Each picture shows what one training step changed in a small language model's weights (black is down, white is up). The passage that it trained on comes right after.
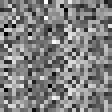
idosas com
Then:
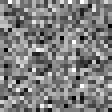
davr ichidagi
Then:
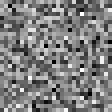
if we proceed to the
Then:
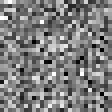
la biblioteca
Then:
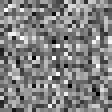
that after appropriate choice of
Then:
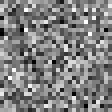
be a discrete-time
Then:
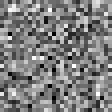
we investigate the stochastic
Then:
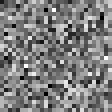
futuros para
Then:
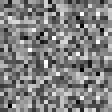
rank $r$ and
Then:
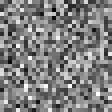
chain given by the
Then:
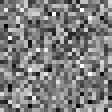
University of Economics.
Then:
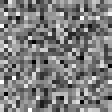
insan aklı
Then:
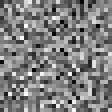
there are twice as
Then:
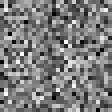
вибрации на
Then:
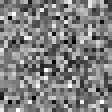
Se alude a
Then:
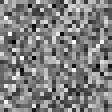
a family of open
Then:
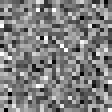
Machine Learning
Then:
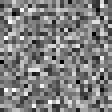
that in some of the
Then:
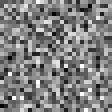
if the corresponding Newton
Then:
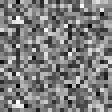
of derived of function of
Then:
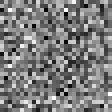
yağı, susam
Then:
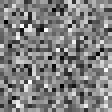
активності та
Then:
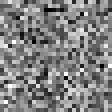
sisi lain,
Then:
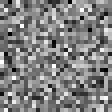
collinear. By Theorem
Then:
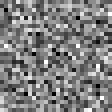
the lattice $L$
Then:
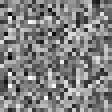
lower and upper triangular
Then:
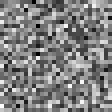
to it. It is
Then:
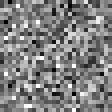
that the entries are weakly
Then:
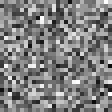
extremal function in
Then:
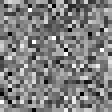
no sería una
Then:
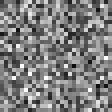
of the dual complex of
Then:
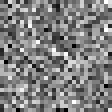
generalmente actúa
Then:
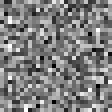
graph}. The graph
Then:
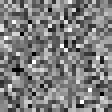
all interested parties
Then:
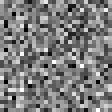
риска для
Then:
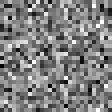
indicam ideias que
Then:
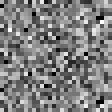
risk capacity,
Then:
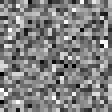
2. Therefore, we
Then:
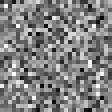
the cells denoted by
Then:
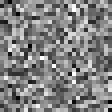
here are some concrete
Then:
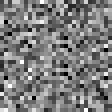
bilan pastga
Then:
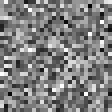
un empleado
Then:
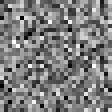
atuação na
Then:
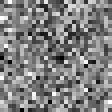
de la potencia
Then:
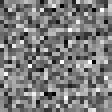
abrir o
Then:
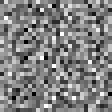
a canonical basis for
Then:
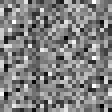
\ldots \hat
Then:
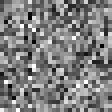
dengan kelas 34
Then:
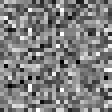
des ressources
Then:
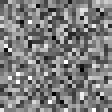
informasi tentang
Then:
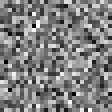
third terms we have \[
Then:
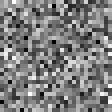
as Tverberg points
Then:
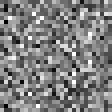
are listed in
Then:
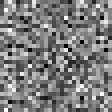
se smatrati
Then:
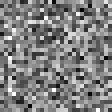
but technical and therefore
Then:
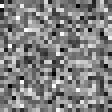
São Paulo:
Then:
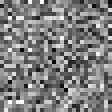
clarifies and
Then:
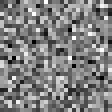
of size $\ll
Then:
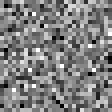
case the initial data are
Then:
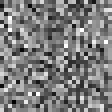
va mazkur
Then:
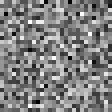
Thus with pressure estimate
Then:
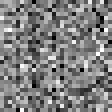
GATE –
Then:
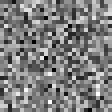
To verify the accuracy and
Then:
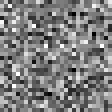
ta'xis etish
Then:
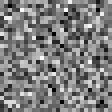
consider the set ${\mathcal
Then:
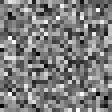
og avstand til
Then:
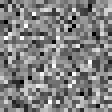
that are solution to the
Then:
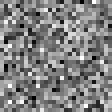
\times P \otimes
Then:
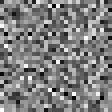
com a realidade
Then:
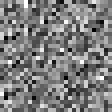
\frac { d -
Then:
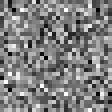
state and prove our main
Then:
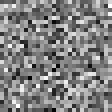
out under what conditions a
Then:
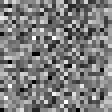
el estado de
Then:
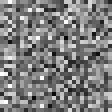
la superficie
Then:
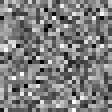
is structured as
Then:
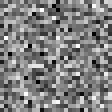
clear that to use the
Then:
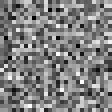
extension $L$ of
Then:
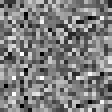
tools is given by
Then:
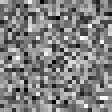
Remark 1:} The family
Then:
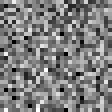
summation upper bound
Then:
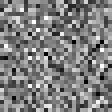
from a simple symmetric random
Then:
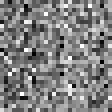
Let $(XX'
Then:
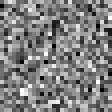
Sharp constants in the
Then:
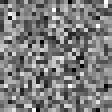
organisatie en
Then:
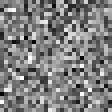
El tratamiento del
